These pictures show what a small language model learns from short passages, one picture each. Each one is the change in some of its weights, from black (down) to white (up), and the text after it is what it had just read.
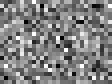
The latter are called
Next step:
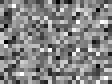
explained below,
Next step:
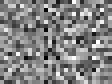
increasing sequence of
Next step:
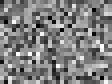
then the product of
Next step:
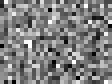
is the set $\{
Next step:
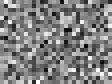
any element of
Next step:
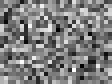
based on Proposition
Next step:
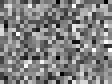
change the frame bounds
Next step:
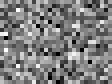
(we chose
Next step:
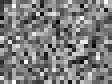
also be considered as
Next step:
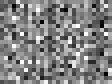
$G$ and
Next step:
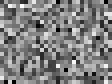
better on the
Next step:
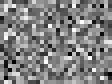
establishes that it
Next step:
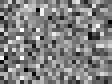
previous lemma for
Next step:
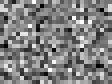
needed are
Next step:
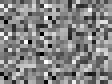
not necessarily
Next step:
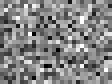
would be obtained if
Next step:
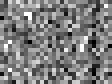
is also orthogonal to
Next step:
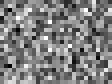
infinite Chacon
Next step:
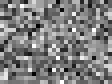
on behavior
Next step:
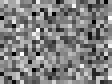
for these values of
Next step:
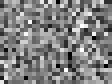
question from Mark
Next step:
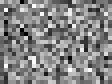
proposed. As shown
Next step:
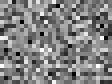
that this requires
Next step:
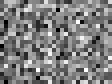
expressed as
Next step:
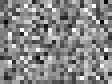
third step we
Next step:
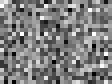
the canonical pairing
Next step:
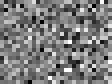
a small $\epsilon
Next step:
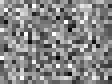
The author would like
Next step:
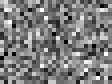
the discreet
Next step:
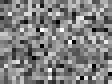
be a shifted
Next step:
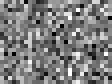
the quadratic form associated
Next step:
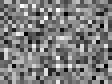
learning or
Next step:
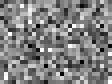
being constant along
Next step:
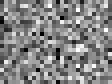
computations to be
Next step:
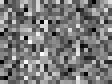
t \in
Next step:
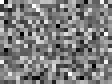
to obtain an
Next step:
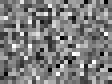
and in fact,
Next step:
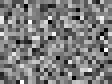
concern of
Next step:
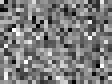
$\Omega =
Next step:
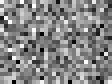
Let $\Gamma$
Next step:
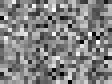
thus has two analytic
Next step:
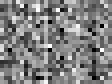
and {\it
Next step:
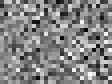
number of terms with
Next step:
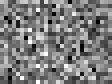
\z This remark
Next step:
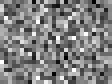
C$. The
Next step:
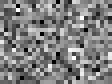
special interest to
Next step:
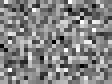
For a set
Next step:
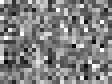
X. Yan
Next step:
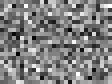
kQ,$ define
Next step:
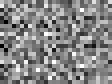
not restrictive,
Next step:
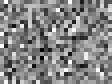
by elements of a
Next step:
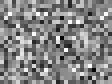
The same is true
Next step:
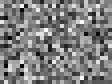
dealing directly
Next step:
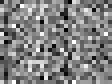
n$. However,
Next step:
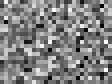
while part of the
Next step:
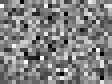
but initially
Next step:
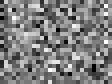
up and go
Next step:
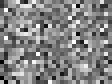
modeled as
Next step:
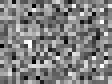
is an arbitrary finitely
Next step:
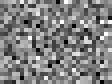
such that $$
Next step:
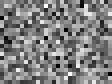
again using chain
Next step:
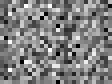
label style={
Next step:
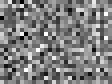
a correcting
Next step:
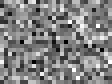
essentially the same
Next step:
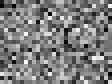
each communication
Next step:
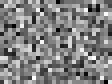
theorem for any
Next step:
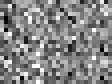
we prove Theorem
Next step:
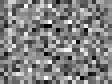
minimum value of
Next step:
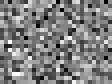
one on any right
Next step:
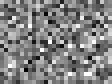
of its boundary
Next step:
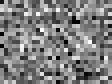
We close this
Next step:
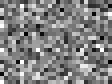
Alors on
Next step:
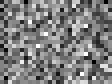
components in the corresponding
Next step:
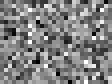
arbitrary $q$
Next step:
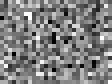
is the subgroup of
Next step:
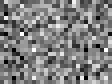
polynomials. Also
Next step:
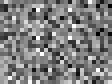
separation of
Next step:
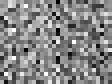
%$$ By the
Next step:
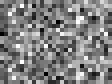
can be easily generalized
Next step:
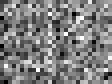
be expressed as
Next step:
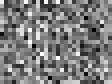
\) is a
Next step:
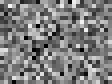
depend on the choice
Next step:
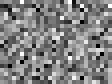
whose fibre at
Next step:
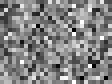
will denote the dual
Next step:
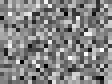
is at least
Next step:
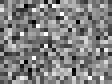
freeness and
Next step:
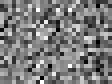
the preparation
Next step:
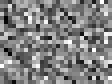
we have obtained
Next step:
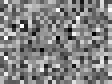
by finitely many geodesic
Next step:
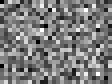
abierto para
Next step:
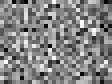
requirement that just
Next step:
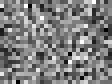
finding a
